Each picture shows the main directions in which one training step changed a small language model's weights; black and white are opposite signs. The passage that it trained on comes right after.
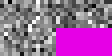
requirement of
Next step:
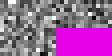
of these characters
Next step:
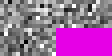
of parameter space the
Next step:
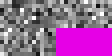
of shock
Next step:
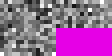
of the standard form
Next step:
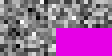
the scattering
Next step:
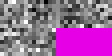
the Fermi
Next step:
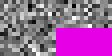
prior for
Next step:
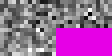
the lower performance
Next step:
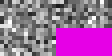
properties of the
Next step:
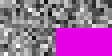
to enable
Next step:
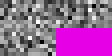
\ \ \theta
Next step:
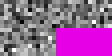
is used in the
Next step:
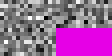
level or tree
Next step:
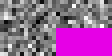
fields at frequency
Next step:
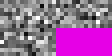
mixed integer
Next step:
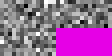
\rangle &=&
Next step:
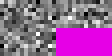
also frame
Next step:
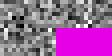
For example, each
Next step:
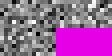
This work was
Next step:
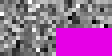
are used in section
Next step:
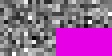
$W$, such
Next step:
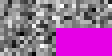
our prediction
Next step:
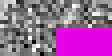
this new age
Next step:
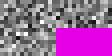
lesser and
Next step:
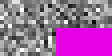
FM phase.
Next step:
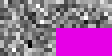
by looking
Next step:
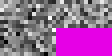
in the extraction
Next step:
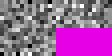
and scalar
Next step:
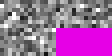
optimization process
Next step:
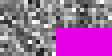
which will be
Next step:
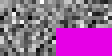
the samples,
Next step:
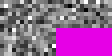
wave operators with
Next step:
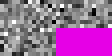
lower state that are
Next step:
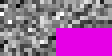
mean absolute
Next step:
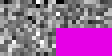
choosing the
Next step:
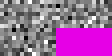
values of the
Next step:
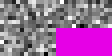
measured by
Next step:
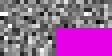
beyond the
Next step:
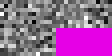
$k$ and
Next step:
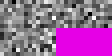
the first two
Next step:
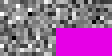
as expected.
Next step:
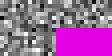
and backgrounds
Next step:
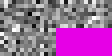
ratio of the
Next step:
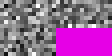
system reaches
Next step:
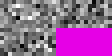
developed a
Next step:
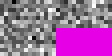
was performed.
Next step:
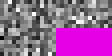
of our simulations can
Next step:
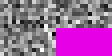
Phys Chem
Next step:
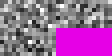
might be
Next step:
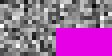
that sizable
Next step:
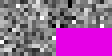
Hamiltonian density can
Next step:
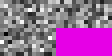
the role of
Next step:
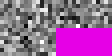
user to
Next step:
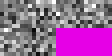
are computationally
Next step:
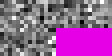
the A/B
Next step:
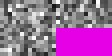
consumes a
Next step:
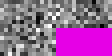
The content of
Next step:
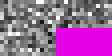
between Se
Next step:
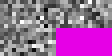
Phys. {\bf
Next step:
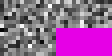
the centre of
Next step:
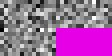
value of 1 if
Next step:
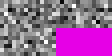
sites by
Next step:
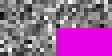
Learning and
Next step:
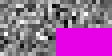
model. The
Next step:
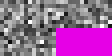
that the distribution of
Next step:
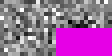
is neutral;
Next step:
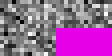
available for
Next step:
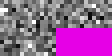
generated by
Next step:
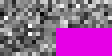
smaller than those
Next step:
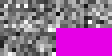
and $q$
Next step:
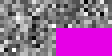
is better described
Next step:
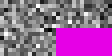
transverse momentum scale
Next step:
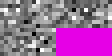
I discuss various
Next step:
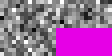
and resource
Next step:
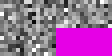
implementations of
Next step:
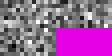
equations in color
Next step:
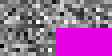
present work we have
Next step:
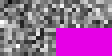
score %
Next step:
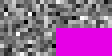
particle pair,
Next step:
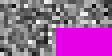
Based on the
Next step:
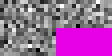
yield no
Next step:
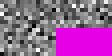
converges to
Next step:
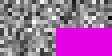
two panels of
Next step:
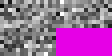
terms of ones
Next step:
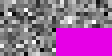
also uses
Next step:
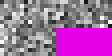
that a ground
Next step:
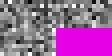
of the rate
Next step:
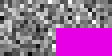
or degree of
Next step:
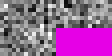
the VL in
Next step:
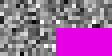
have to rely
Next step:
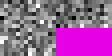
have not been
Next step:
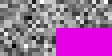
case, different
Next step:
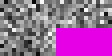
GeV in the
